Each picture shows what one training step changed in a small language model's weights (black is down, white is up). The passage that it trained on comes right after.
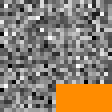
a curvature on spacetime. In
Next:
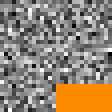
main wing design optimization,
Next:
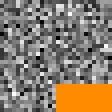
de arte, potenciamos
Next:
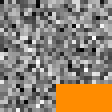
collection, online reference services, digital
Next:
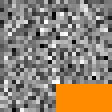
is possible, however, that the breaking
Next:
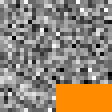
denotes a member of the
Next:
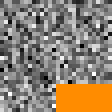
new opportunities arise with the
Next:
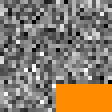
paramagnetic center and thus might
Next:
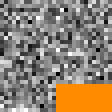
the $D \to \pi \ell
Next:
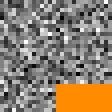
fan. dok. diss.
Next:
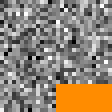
rescaling, so the density units
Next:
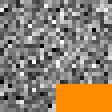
obtain a physics-consistent
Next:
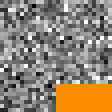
yillar davomidagi asosiy
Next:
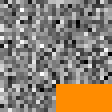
Francia, E. Effects
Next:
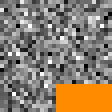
hundreds of meters,
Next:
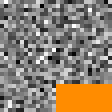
tarixiy madaniy
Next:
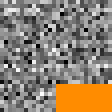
use for the patient on whom
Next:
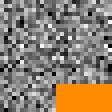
les établissements publics
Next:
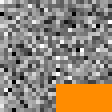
neutralinos to find the overall probability
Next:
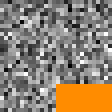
the extended, unbinned maximum
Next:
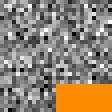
so that each large particle has many smaller particles
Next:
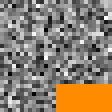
collection: Actual problems of
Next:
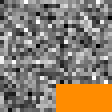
ega mutaxassislar
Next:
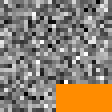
appearance of spontaneous electric
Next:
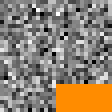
and in the presence of backreaction.
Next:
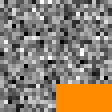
Tongres, vieux
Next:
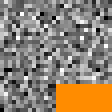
we have used from [5],
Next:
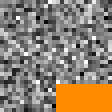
long colonial history with
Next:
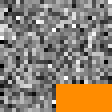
electro-osmosis rooted
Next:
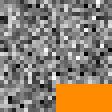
research questions to national and
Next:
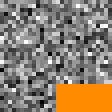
dan dat waartoe hij
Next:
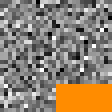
berdi. Qadimgi
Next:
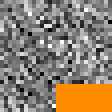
is “trash can”. The
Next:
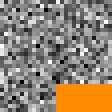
BRICS nations)
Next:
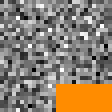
main highlights from the survey are
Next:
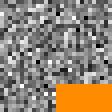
puede notar que los
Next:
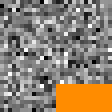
Computing Research and Office of
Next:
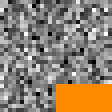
\frac{\partial H}{\partial
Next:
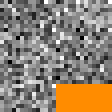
of the teacher creates an opportunity
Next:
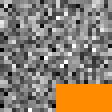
the development of the unique was of the
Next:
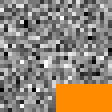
se encuentran doblemente
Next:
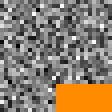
there are only diagonal contributions. This
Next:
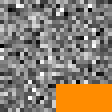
la aplicación de encuesta al
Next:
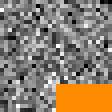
se împart în: -
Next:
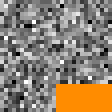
Fresh GFs:
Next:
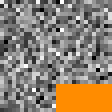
ii) we also present a performance
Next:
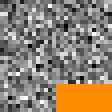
avaliação clínica e
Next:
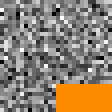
degradation. We believe our
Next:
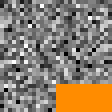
agent will change at least one of
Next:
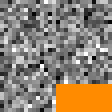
(μ J/bit)
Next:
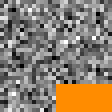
Centre ESFRI European
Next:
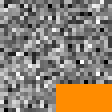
for example zeolite Y was
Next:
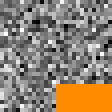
hundred million individuals around the
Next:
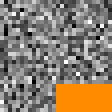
because of ordinances for specific
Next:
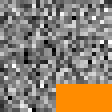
its historical development, making this
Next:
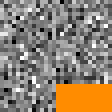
at any time $t$) such
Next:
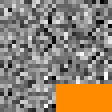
and $\alpha \alpha \Lambda$
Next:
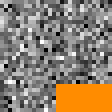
the stock market index in the long
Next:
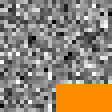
instituti Annotatsiya:
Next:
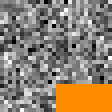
and activities in both our organisations and
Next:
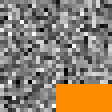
Acordo Quadro de
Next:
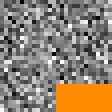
effective temperatures, grain formation sets
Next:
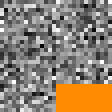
follow in intensity than in the magnetic field
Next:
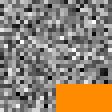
E. L., Vestrand,
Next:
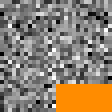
S. Varadhan,
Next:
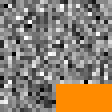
experiência comum, recriam
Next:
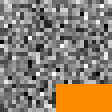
ta‘lim tashkilotlarida
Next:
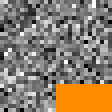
a catalyst in promoting best
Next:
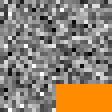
Design: an Urban
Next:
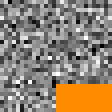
standard to be uploaded to
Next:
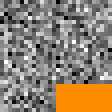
shu mezonlarga mos
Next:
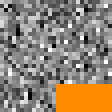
the experimental limits of negative direct
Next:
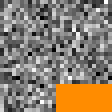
kitoblari nashr
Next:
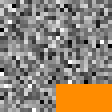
the low-scale gauge mediation
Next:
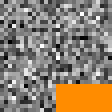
wurde in der Forschung
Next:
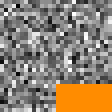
pemerintah dimana
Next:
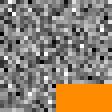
connected with inhibition of
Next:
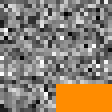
the messages to all the
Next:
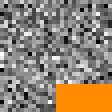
oscillator is supposed.
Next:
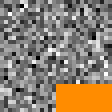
where $f_{\mu}$ are scalar
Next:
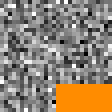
A female patient aged,
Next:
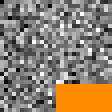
axloqiy mezonlar
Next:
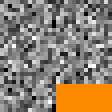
not be visually effective especially when there
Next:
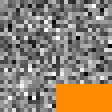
of word-level masking
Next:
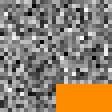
more than one process, which means that two
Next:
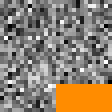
результативність) -
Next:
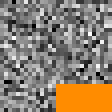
a inteligência emocional é
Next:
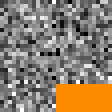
countries worldwide, community leaders
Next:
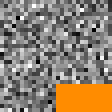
transitions $t_{1,2}$
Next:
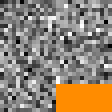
exhibit the same ultimate
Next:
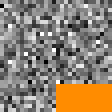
2. [Linkedin repost
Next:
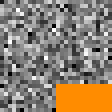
the count rates of the two
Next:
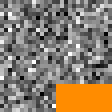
The PANNs model is tested
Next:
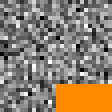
space are independent from each other. In
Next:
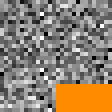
couplings and hence such DM can
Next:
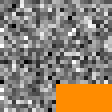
energy barriers, similar to single
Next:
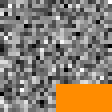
the $l_2$-norm
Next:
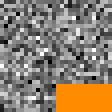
satisfied when (1) both
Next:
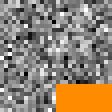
iste’dodidan darak
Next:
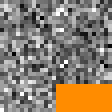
educational simulations, mostly in the field
